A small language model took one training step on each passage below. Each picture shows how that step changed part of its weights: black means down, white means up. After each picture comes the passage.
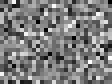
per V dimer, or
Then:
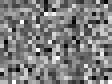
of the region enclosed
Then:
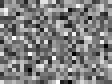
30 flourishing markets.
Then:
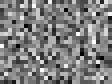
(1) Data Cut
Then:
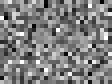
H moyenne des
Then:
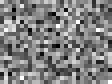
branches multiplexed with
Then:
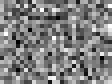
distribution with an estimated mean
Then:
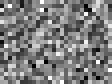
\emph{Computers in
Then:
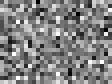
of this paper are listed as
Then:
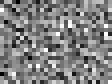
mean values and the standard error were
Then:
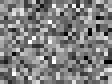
such a basis will be obtained by
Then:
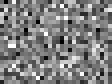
D, Khurana
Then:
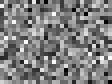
to optimize the collection of
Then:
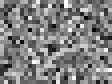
constant. The spherically
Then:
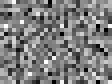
the tradition of international
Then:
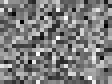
our loss function is a mean
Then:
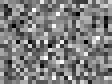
understood. However, they
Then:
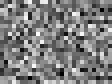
that there is a significant positive relationship
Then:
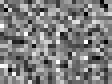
$n$ blocks
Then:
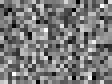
personality, classroom
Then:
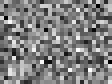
will not play a direct role in
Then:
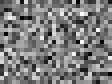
fluctuating forces as
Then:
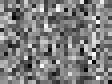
density (2.1) that
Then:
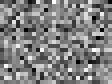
іноземної мови у
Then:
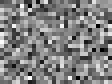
the country may be used for
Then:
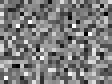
Needs, a report for
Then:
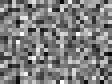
Poth, Pablo
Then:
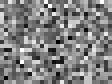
GR}$: both these
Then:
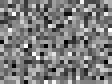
use of recycled
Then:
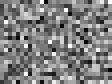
shape unchanged.
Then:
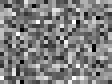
possibility, our data can be
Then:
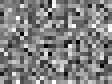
outcomes with those of
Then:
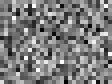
6.19 per cent of the
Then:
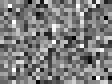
scattering is prominently
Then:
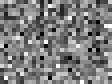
и эффективное
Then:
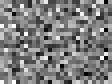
evolution into account to layout the
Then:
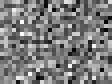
medio para que nos
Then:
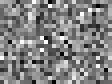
ділянки на
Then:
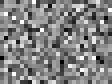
hole concentration. On the other
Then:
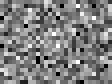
yang memengaruhi
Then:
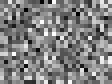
of health of the wife,
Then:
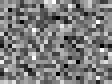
results. students learn before
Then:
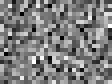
De part sa dénomination
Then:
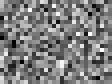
Newcastle visited
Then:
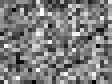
\quad \text{ for all
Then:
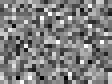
holatlar va individual
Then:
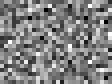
$\PHW$ and
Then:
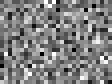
the abuse of the power of
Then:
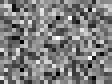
for our observed objects and open
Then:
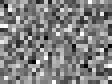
sector exports. This can
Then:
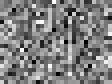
etc.) and fictional
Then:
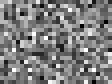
Для этого в
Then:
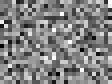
in the construction of the additional
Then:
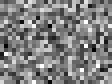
Anabilim Dalı.
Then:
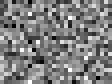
similar but not identical processes
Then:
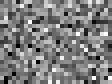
Renewable Electricity
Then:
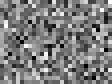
inside a 2.5”
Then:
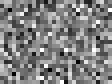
grows and the modulation period
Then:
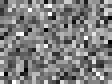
antiguos) ha
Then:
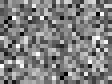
к.с., які є
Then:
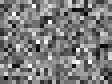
yo bular. Ammo
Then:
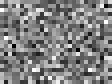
що впровадження на
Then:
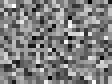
Conflict is a process
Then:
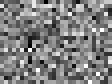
was continuum subtracted
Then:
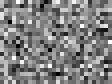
meio do espaço
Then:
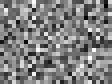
The momentum dependences of
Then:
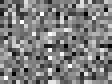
remote sensing applications.
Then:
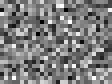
Project Download
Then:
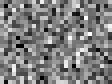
metodlarni joriy
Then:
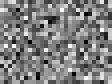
capacity, significantly reducing
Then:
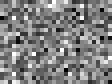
production and reduce the risk of
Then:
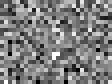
based on the participants’
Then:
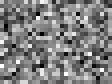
“ota-onalari va
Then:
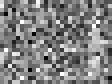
\} $ vanishes by
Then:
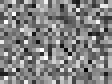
costs associated with providing
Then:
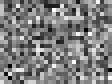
While it is simple to
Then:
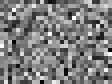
the corpus callosum
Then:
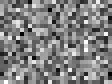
{P.~C.}\ \bibnamefont
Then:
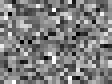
tizimida matn,
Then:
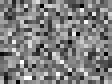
— результат
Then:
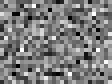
trip end prediction and
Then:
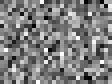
value (see Figure 9 for an
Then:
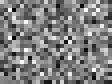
Luisetto *,
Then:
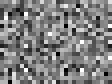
research on the representation of
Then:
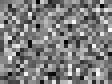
repairing pixels of
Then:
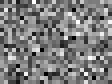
court justice.
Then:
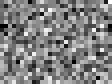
case of higher supercriticality
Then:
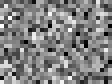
0$, $w\rightarrow
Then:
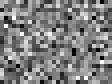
ninguém menos do
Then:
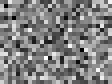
of reducing a word into
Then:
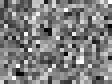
a consequence of the equations
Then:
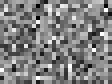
and epicatechin
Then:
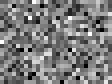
M-theory. It is
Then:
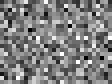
and Group 3 was above
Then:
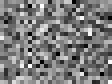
development can contribute to principal
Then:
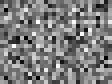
protocol. We refer to this
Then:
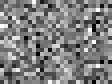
de criptografias,
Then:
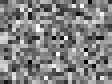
$Q_b$ can be
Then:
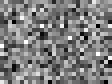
the reader might ask
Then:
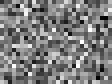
children's education.
